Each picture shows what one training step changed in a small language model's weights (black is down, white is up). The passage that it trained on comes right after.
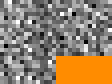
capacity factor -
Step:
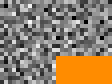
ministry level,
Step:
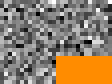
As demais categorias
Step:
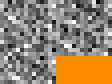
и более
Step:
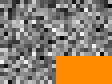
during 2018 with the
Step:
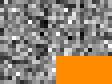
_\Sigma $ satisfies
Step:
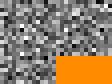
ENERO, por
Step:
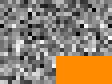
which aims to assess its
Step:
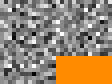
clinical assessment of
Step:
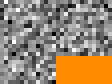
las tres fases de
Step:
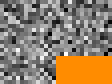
этилган бир
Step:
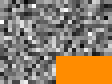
present a simple yet
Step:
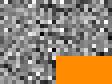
Applied Mathematics and
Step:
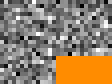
It is clear that, for
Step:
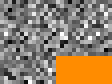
the Department of
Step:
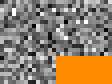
manganese ferrite
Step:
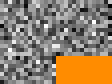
may stem from the
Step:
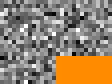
de hábitat de
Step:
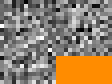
way we are loosing
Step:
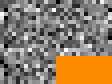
wild animals and
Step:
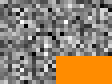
oral tissues can
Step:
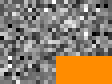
normal people, but
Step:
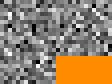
ca să-l
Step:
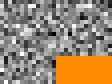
recent five years,
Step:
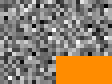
ser humano passa a
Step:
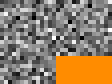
em próspero
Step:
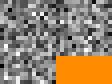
the paper as shown in
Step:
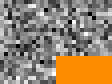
T. In less than 10
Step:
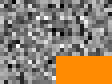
evaluation culture has
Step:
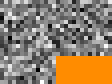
On provoque une
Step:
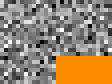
percentages were calculated
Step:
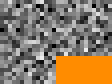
layer mainly
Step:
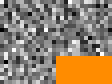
single taxonomist to
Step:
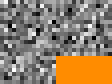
Le microblogue
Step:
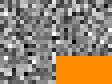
bahwa fatiga
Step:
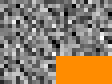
pour dénoncer les
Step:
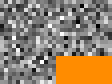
that robust optimality
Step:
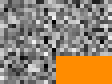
Ислам и
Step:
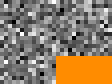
who can communicate more
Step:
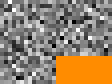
leitura que já
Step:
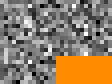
thermoregulation by
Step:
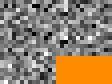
disease and assessment of
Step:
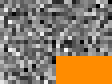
mostrar (y
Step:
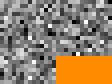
with negative permittivity
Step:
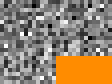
countries to rethink
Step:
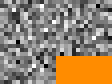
genus $g\ge
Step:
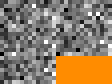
the subalgebra generated by
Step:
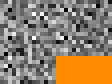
the above notation.
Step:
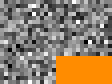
this purpose, an
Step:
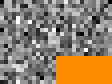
- \theta_f)
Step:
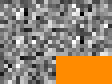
DSA are usually
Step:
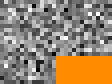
the existence of invariant tori
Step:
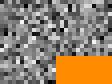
is a chronic disease
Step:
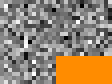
$\sigma$ is the left
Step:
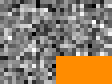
los valores éticos
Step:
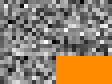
by using accurate
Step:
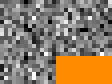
and employees in public
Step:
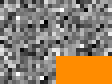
. \end{eqnarray}
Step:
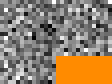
All points $\p$
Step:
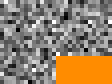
on the monopole
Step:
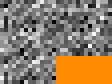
sesuatu yang
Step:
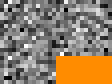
as “wounds that
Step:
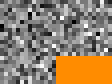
which were physically applied
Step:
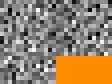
pedagogy in
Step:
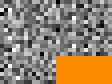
\max \left\{
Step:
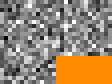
well-known real
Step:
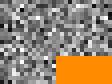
produce grayscale information
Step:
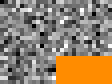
na aquisição de
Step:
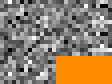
force, maximum
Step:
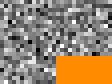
process have already been
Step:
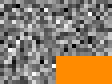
improves the performance,
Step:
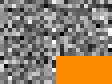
Thermal actuation
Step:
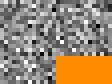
The number of disjoint
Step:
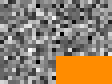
Di Rienzo et
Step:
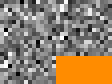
of the main pests
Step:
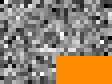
formula for $\Lambda$ with
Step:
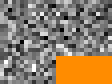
the sterility of
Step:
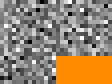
в контрольной
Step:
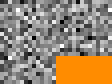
dusts such as
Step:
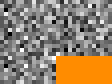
Uma análise sobre
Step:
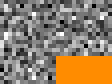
Geometrically in
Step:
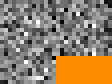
Factors Female
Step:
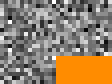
Galois covering
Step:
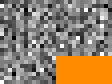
or her life are
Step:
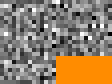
agricultural land are
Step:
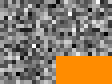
volumes, realizam
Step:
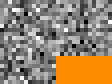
The current angle,
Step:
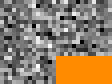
Para ello,
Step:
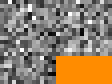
seen an increasing interest in
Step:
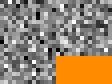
$\Theta$ defined in
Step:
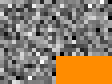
recited ritual.
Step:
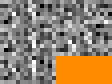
all normal triangles
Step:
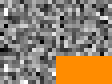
riforma della
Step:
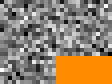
is true, then
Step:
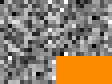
этом, что
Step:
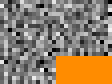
auf den Handlungen
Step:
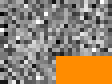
biological receptors such
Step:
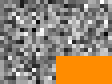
define blowing down
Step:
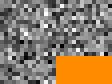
and an uncommon
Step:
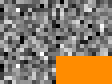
amongst researchers in the
